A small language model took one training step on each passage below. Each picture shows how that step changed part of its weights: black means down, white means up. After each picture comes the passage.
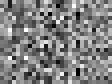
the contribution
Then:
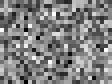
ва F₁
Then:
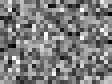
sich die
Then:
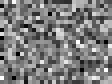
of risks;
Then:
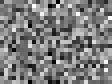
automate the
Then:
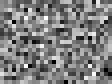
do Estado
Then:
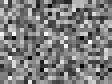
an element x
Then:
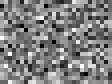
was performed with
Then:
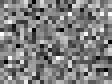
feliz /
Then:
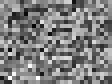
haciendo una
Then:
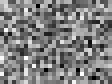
in a better
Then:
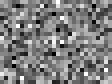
both the DC
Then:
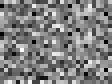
lowering of
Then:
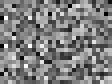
The project
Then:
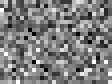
increases levels
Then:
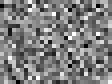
the two approaches
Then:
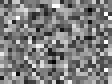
be placed
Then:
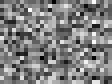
within the
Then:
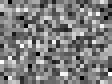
Alasari ve
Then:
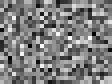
the extra
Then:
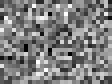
Package for
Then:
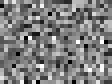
of cathode
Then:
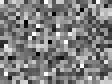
Pen -
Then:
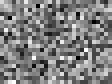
in reducing
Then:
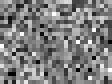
та її
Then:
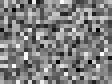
una idea
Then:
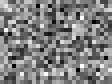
in een
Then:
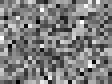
factors for the
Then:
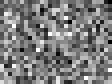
or enjoy
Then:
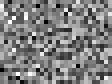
get different results
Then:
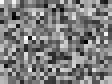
completed the
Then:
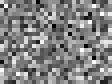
18 teaching
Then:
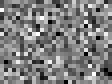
Education and
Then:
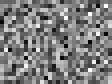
models for
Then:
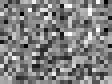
scope of
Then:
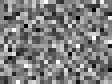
pas à
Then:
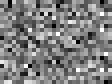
the 5th are
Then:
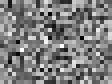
the training
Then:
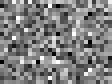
included in our
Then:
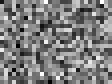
human creativity
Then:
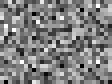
size that
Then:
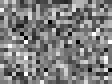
member states
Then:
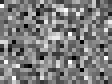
total. ed.
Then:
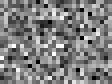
students in experimental
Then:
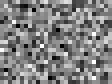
- Die
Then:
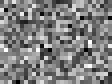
quality is
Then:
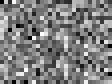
out time and
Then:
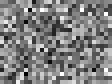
probe the
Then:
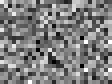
1 ppm
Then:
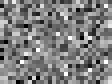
of this model out
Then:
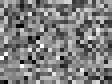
by which we will
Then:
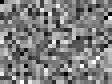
bir yoshning
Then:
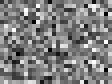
primary risk
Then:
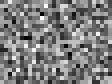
interior de um
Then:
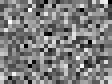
also makes
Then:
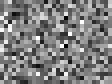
des pressions
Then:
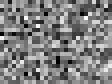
and Safety
